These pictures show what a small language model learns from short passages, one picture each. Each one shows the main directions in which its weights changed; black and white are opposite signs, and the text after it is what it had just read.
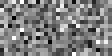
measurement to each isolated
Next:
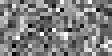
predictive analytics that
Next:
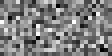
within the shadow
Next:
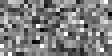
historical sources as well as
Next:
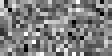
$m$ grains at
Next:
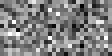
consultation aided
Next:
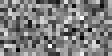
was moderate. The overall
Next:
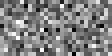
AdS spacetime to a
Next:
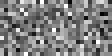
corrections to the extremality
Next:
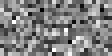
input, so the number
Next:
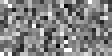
of a literary critical
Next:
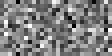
study contributes to the existing
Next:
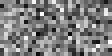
source terms of the
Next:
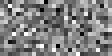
CDM with large
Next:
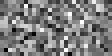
cost and higher communication
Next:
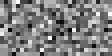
as an imprint
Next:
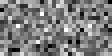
to describe socially relevant
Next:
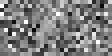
combination of them), and
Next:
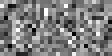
= cumulative amount
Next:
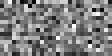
applies mostly to
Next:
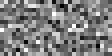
is easier to determine
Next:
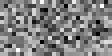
the PDF should tend
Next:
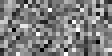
increasing need to maintain and
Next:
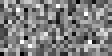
and Robishaw
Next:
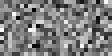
negligible in the high temperature
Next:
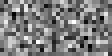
platform of cold chain
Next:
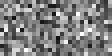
operation, with respect to
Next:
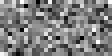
determine $M_S
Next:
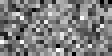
According to the canonical
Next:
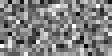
be written as linear combinations
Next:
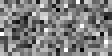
deleting magnetic
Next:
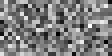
among them. This
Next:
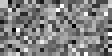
are found to be rather
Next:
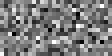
the data is fitted as
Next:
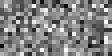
the smallest RTT
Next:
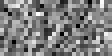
address s) Home
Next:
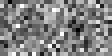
have received supplementation
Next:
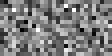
of friction and
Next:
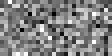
use or consumption that are
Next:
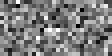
by a quantum theory in
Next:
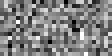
the jet are independent of
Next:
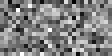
there is an increase in
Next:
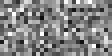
caudal septal
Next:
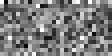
because everyone has the
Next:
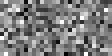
QSO control field with
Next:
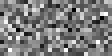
market and customer behaviors
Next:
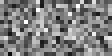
infection at the base
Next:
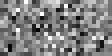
- Table 2. Over
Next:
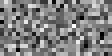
to the data. Since
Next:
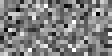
CaO cannot be reduced
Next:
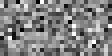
3. Longitudinal
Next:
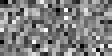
for its shareholders'
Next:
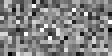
the $k$-th
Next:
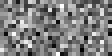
corresponding map follows the
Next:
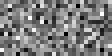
matched perturbatively to
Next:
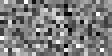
a prefix and uses
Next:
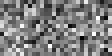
staff during the initial
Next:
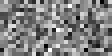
dual definition of the threshold
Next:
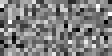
with disabilities or chronic
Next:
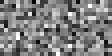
electricity. Figure one
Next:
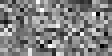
experiments on three public benchmark
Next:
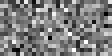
growth may lead to disk
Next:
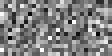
the popliteal
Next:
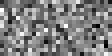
with the help of
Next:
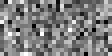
if investigated from a
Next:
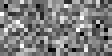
WEST OF
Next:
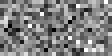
proportion of joint family
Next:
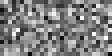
and minimum as per
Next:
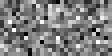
respectively, and with the
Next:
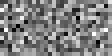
to simulate simple lattice
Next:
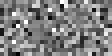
obstacle to
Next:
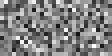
, three leaves of
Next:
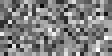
green and grey represent
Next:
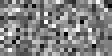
expressible circuits
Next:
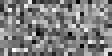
we find that the flux
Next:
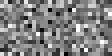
is passive technology,
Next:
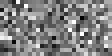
\\ \whline 4
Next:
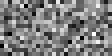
zone between high and low
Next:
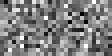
and particle-number
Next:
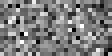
eight. A final
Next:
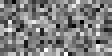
stability and efficiency using
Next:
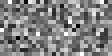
absence is associated with a
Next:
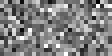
be calculated for these
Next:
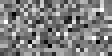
individual. However, throughout
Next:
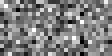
attacks between the generation
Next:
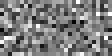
hot water, as well
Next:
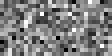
all-sky search for
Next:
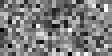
given a communication round
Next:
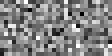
workflow is simple:
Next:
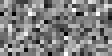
\ \ \cases
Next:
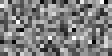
be the need for human
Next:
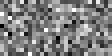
FM phase with
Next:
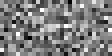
input assistance, the
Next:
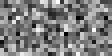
in the second language.
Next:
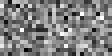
effect [21] had
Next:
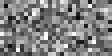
the ROI simultaneously.
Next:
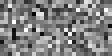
fading widely reported for
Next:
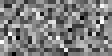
The Registrar and
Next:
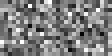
promotion of private
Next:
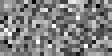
a robust realization in
